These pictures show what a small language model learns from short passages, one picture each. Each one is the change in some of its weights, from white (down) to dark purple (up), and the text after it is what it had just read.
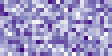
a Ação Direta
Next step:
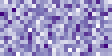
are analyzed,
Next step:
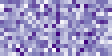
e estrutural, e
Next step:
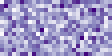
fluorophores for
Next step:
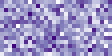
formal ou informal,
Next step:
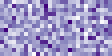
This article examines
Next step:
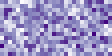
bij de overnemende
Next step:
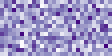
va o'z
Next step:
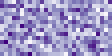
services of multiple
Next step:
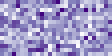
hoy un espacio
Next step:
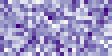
Gandolfi e
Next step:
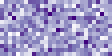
the study show that
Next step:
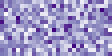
odam bilmas
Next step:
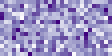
y posgrado,
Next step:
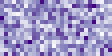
sol (J.
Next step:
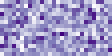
ainsi qu'en gestion
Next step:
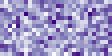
tayyor investitsiya
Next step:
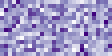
ташкил этиш
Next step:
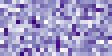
eul liric
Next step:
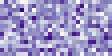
3 guruhga
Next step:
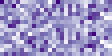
науки, – его
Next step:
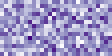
1. Аляев
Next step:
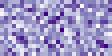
et menaces.
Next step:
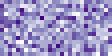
inkor etmagan
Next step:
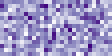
anxiety in
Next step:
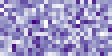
crise) avec des
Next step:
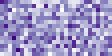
elegância, da
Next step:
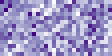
adequada para a
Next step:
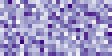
сув буғи
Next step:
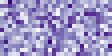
тонкой кишки
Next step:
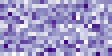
tizimli tashkil etish va
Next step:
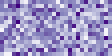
não do Plano de
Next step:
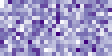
e como o composto
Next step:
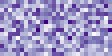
grupo es una visión
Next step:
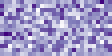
en la conocida
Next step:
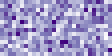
informasi yang digunakan
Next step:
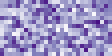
minder dan de
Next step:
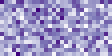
puede ver en las
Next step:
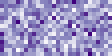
todos exploraram e
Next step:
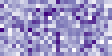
marcação e
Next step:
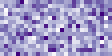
Considere a
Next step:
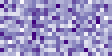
judiciais, ao
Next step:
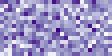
no sangue ou
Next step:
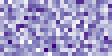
penelitian kualitatif
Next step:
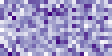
the State standard
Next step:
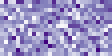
de realizarse con
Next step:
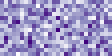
Узбекистан, понятие
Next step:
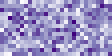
estratégias de prevenção
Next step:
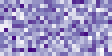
de protección) a
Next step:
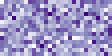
the final cost of
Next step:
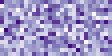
hech kimga
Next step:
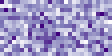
den einzelnen
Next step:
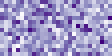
una drástica
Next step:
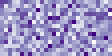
по иностранному
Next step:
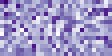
tarixiy jang
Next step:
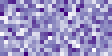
primeras excavaciones
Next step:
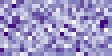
тиску на
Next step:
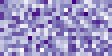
amalga oshiriladi.
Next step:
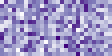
a integração e a
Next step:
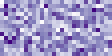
for rehabilitation
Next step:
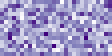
por exemplo, falta de
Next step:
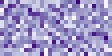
учителя и
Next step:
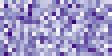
в организациите,
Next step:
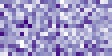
va uni yechish
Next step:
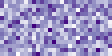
और समाज
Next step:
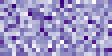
годы ставит
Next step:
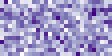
ijtimoiy muhit ushbu
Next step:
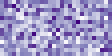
etadi. Ular
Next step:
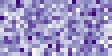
neurovascular e
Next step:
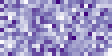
это понятие
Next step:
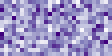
Uzbekistan on May
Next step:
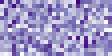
и обоснования
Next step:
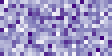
не достигнет
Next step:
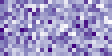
digital task forces
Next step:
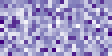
otrzyście z
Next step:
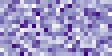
боришидан воз
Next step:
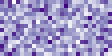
werden. Darauf
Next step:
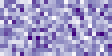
informací o
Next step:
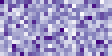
routes and
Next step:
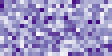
definitorias de
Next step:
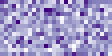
przez wielu
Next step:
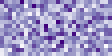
o poner la
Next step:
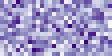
Среднее 5
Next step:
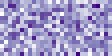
возраста с
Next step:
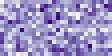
y actualizar los
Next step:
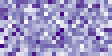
про що дослідниця
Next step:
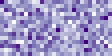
in advanced
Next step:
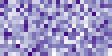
des jeunes
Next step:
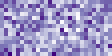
por lo que resulta
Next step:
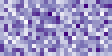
66 años con
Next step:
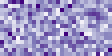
чувства у
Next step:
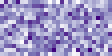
ter outputs
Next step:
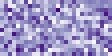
Dika Z,
